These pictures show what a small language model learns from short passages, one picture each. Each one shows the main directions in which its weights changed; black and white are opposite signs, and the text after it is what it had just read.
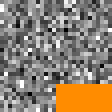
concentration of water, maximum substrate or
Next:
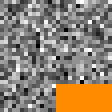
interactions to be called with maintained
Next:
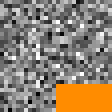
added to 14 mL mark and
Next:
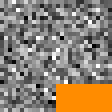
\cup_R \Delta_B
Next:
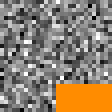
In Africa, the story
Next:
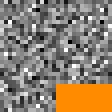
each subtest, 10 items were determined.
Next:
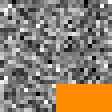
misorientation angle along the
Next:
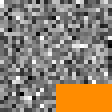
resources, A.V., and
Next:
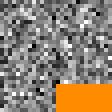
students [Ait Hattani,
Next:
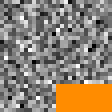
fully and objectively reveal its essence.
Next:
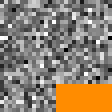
multi-color space, which
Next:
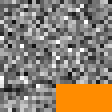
maintain class distribution. Five-fold
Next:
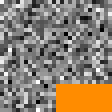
revealed a recursive nature of the design
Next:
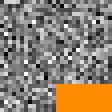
pregnancy and subsequent
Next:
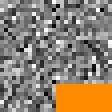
Thus, the total Traffic
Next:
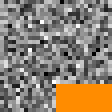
the freely available OpenHPC
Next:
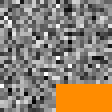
was covered with a metallic
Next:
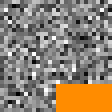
had to live together in a narrow
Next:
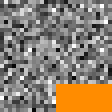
the expected percentage demand by 2030 and
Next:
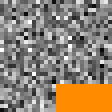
types and allergen sensitivity to
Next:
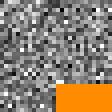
favorable relationship between sustainable competitive
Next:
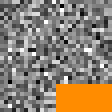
provide a comparative and empirical perspective
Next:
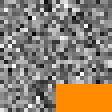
parts of Jiangmen and schools
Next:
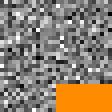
How to cite this paper:
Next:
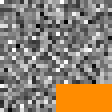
Glutaredoxin 1 from
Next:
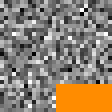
It shows that the diameter of the
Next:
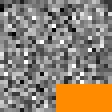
and parsimonious indices in
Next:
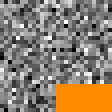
the question may be independent of the currently
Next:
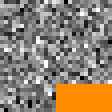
the office, where the relation
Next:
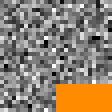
be beneficial to make plans for institutions
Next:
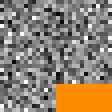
curvature- dependent motion.
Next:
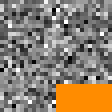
Environment. Permits for exploration are
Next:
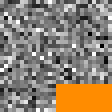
abstraction. *Results:*
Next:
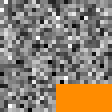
motion data into fragments that are
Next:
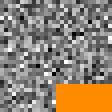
keeping it from moving
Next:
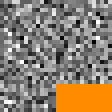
that there is no ultimate method
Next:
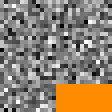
SNc in humans and other species
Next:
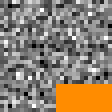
2020, reinforced this
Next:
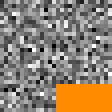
for Kitt Peak
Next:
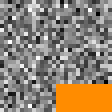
correlation processing time (ACPT) and
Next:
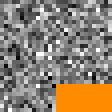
remove the industrial barriers of
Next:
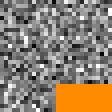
of Toril, Inc. –
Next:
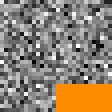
a new *spline*
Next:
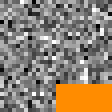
results obtained for the samples manufactured from
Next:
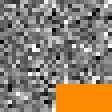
of formulating their composition. They
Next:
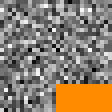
weak monobasic acid and its
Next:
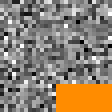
institutions and processes as the key to discern
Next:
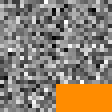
that, the clause c_i is
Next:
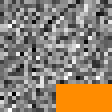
desirable, we are curious
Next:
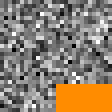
lack of access and exposure to educational materials and
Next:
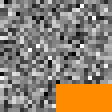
The insoluble product was
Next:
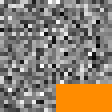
problem of the North Atlantic
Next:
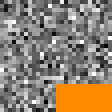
of a cellular crumb structure
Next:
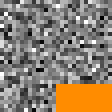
pile driver. From a technological
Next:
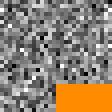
reference r_2 is not used during
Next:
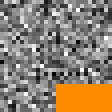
in medical science and also legal science.
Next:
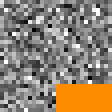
Zirconia (YSZ),
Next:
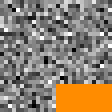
*Pramitashana* and
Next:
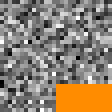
labour is used. We see that the
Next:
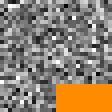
moods (e.g.
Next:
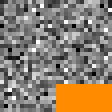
cardiorespiratory deaths
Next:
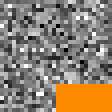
Khimito, another
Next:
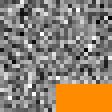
local outdoor sources as the
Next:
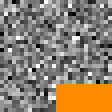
and regulations. Additionally, investment in
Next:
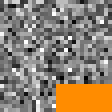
to 2021 to study the impact of
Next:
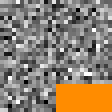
have been used to till now. As
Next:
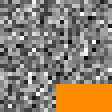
this correlation quantitative study, which included
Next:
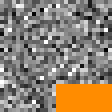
Group Storytelling Approach to
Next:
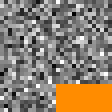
In order to achieve this, it is
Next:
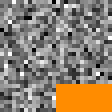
hence Selegiline was used
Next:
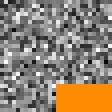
Common Method Variance: Although both
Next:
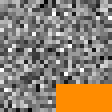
of our paper are the summary of the
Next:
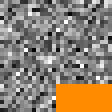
materials used in this research were: 1)
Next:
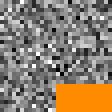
means of communication but also the reflection of
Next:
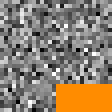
local self-government units, professional response
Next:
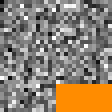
2000s, the first entirely
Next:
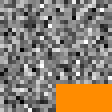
agreeableness, neuroticism,
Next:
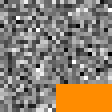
the compilation of empirical data
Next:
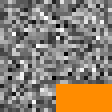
Interested with the costume of
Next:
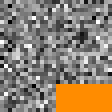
- Creating social media posts -
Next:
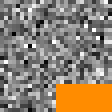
first need insight in the current
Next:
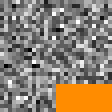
who are from different backgrounds to me.
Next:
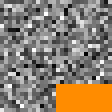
induce liver inflammation and
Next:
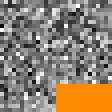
(3) Assessment of
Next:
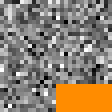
stool of each selected child was collected in
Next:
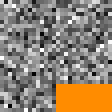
CSV file downloaded from
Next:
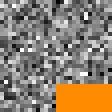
Technical University of Ukraine
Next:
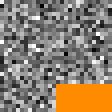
following the ethical requirements outlined in
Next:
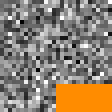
of stress, whereas siblings
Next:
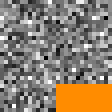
hyperosmolarity [16] and
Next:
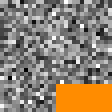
of a ray path. The ray
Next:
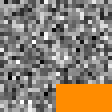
the hospital record in the
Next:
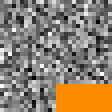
researched for the treatment of fish
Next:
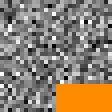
tracing software has become available, promising
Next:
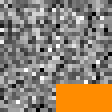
Durgapur, West
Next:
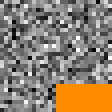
a prime candidate for the
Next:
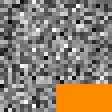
introducing modern medical standards, and the
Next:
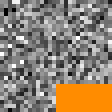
and widely available⁷. Aim and
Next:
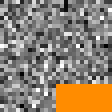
was evaluated in favor of
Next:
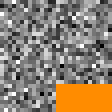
boosts the decentralization and
